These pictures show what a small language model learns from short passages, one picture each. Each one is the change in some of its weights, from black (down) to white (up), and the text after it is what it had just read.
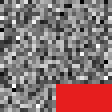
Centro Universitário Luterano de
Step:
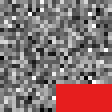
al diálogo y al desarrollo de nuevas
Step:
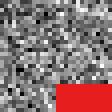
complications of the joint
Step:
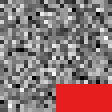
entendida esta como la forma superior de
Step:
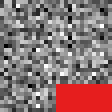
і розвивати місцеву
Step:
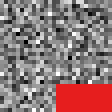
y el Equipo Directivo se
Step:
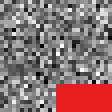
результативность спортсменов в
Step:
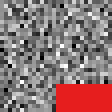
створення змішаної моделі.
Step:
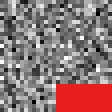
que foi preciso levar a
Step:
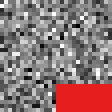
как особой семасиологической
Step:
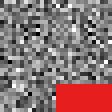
mumkin. Xalqaro savdo
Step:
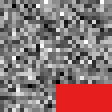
Haydarning "Tarixi
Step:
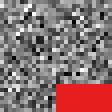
3]; - незадовільним
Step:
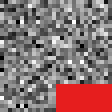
бўлмаган. Бироқ,
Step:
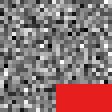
выпадение металлов из
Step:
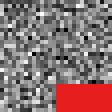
2010); l'orientation à
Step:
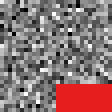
*J Diet Suppl.*
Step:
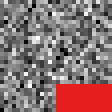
Achilov Mirzakarim
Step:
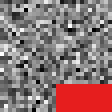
Bu ishni diktor ham,
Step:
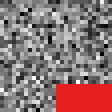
bilan ajralib turadi.
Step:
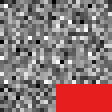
Kobulni egallaydi.
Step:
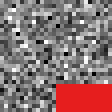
- [1] Arsenyeva
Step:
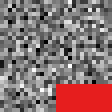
să inițieze un dialog
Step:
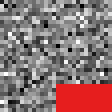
concreto de la Autovía
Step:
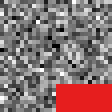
Al-Qur'an yang memiliki
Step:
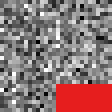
to'liq qoplanadi. Gistologik
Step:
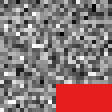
операцій, що зачіпають
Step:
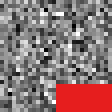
la paraula que preexisteix al
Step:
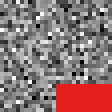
effet, écouter de la musique
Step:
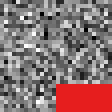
Jenis dan Sumber Data
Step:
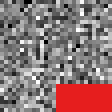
onder goedkeuring der
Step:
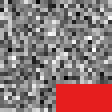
xulq-atvor O'qituvchi
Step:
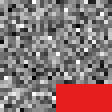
– T.: O'zbekiston,
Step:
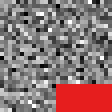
3-4 yil ichida mazkur
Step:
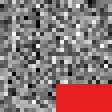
se torna mais suscetível a
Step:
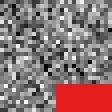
the institution of assistance to
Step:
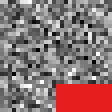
jarayonining tilga va millatga
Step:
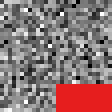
разликата между „стрес“ и
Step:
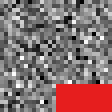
que la digitalisation de la marque
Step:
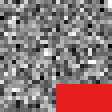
por la multitud de soluciones
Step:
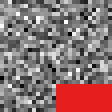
lokasi sumur Sunda,
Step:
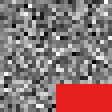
parties prenantes (Osterloh
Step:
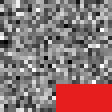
ermöglicht. Denn nur dann
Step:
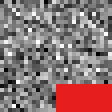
in higher education systems. The
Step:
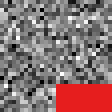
comparativamente. Em suma,
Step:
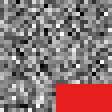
interrelaționarea celor
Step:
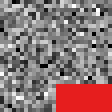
завідувачі садків,
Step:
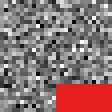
2. Иванова Н.Л.
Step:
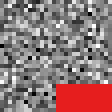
Indjendje Ndala
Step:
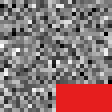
в Иран. Юстиниан
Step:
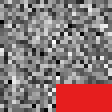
mos ravishda ijodiy tashabbuskorlik bilan
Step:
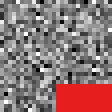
разделение скважин на
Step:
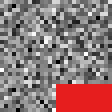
ҳолатлар жуда кам.
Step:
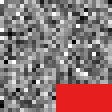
ser o homem que utiliza este
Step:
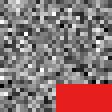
80-90% dos casos, com
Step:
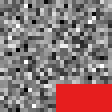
% гумус, умумий
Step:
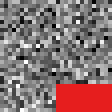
metode dokumentasi, observasi,
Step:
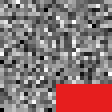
ijodi yoritiladi. Uning bolalik
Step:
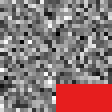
arastirmalar yapmak, bilgi
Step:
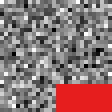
para indivíduos com câncer,
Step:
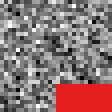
autonomination, onomasiology,
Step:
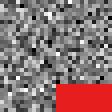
Sad, Srbija Prof.
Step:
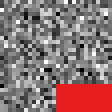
и искажениями формы
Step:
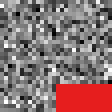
и для того, чтобы
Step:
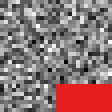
hamda yarimsoya va aks
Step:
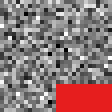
Universität Jena gesammelt.
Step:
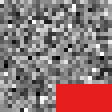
pero que no había ingerido
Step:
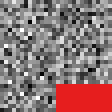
situații [5].
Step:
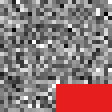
intervalos pré-definidos,
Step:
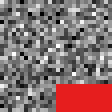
de la cotutelle en 2019 et
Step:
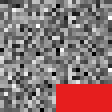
rumah sakit dengan
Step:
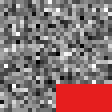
Илдизларнинг ўтқазилган
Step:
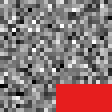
bo'lsada ko'rsatkichlar
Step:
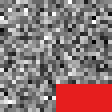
дело гражданских лиц,
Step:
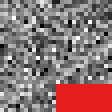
2*. Frankfurt
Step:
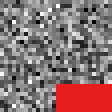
yon tomonidan muhofazalangan
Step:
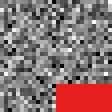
уларни олдини олиш бўйича
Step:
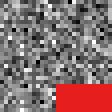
Сборник материалов XXIV
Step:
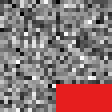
Printed in Switzerland
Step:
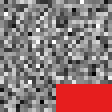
conséquences sur la santé
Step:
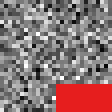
oziqaga qo'shib 30 kun
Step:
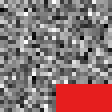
como uma forma uma maneira de formação
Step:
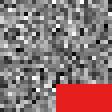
wij reeds mede dat ter
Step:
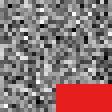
testing, in exceptional
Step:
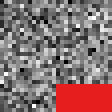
but she is both pretty
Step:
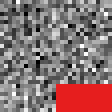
Ці робить акцент на
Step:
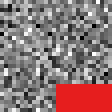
шкіл ще потребує
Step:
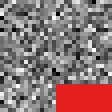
ta’minlash ularning ta’lim
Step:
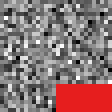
bakhshi in Uzbekistan.
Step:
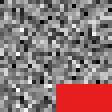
qolishning bir yo'li ekanligini
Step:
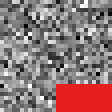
колір листків довше за
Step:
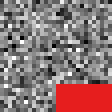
olsa da bu, şiirin
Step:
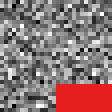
of Operative and Investigative
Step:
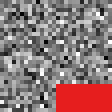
farmacoterapia al
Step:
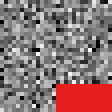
met zelf het initiatief
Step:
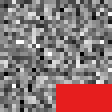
в основной группе пациентов
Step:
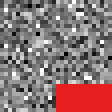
é o teor de vitamina C
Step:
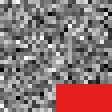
puede declararse sobre la base del
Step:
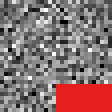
периода беременности.
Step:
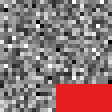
1. Прежде всего,
